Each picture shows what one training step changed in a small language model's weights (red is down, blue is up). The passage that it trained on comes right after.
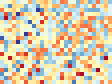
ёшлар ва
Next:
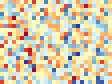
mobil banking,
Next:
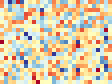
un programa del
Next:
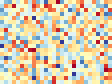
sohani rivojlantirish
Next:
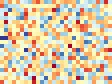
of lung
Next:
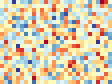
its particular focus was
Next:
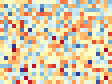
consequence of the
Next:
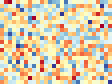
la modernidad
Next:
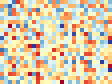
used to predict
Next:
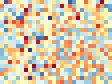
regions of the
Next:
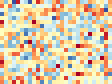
LSC is often
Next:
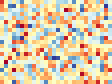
Scientific evidence on
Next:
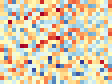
strategies can be
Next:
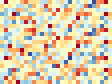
tahlil qilishi
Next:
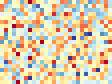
que mais são
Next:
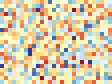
been tested using
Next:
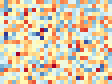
of the social
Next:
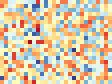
which a new
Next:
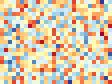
requires : C,
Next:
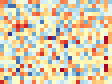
ces pratiques
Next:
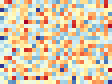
olanlar arasında ve
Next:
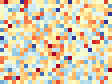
courantes, ne
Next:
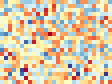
the management of
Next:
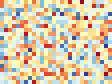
qabul qilish
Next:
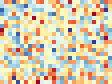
A detailed
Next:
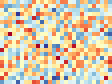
drugs in
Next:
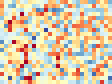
leadership, healthy
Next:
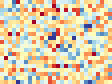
is driven by
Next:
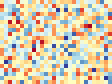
document is intended
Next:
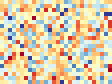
deviating from
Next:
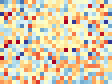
an extremely
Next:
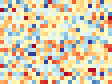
Esta revista
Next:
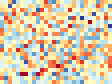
organisms can
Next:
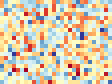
the linear regression for
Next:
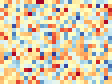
verify that
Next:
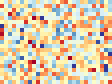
all EU Member
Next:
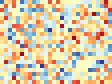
de todo sistema
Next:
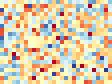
node is to
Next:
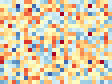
nerve in
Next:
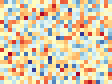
can be started
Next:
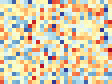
SVM was
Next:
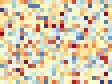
Changes to
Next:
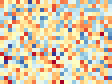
to share with
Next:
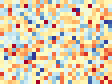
rendement van 24
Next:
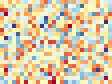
old for both
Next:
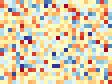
a direct relationship with
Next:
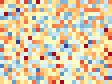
to explore the
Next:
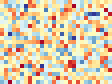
major challenge,
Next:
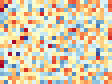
or international level,
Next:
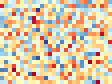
previously made by
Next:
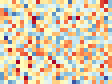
others [9],
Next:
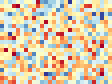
and decrypt
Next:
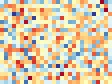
students. AT
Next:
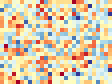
largest correlation
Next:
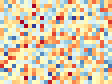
cancer patients or
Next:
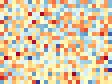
as tracking of
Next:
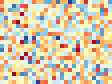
on teachers'
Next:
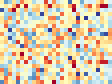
de serie:
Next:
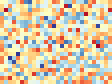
coin and the
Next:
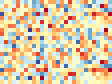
to carry the
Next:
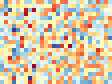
of the algorithm was
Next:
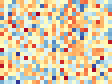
load distribution in
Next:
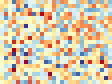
which will be further
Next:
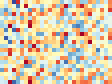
work, it is
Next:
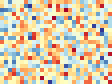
das aulas
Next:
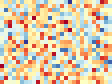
food safety concerns regarding
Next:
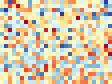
the explanation
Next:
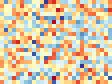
data and software -
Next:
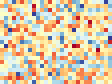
centroid according
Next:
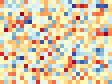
theoretical science and
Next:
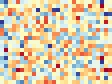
of idioms
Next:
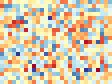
prevalence in the
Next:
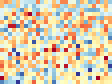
which started in
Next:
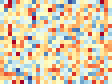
Elder gens
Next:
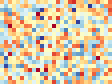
this situation, the
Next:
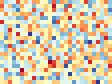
in Nigeria should be
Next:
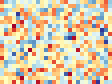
mental. Se
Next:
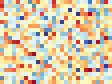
in a new
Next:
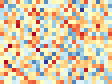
further production of a
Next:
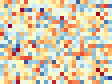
storage, and
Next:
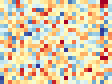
describes how the
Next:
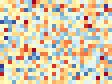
va adabiy
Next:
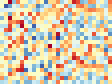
interaction terms.
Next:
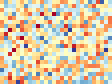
Western countries
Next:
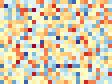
are recorded in Table
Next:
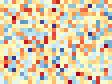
the introgression
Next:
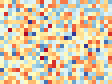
by the publication
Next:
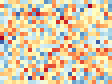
designed the research or
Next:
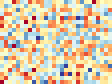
а передаются
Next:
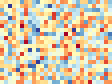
terminó por
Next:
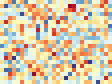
potential contribution of
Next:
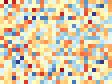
thus develop dental
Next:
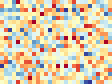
isla de
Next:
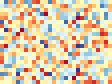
keep you
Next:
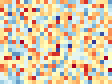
between uses where significantly
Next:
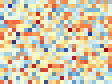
months must pass at
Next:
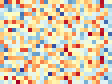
indicators of
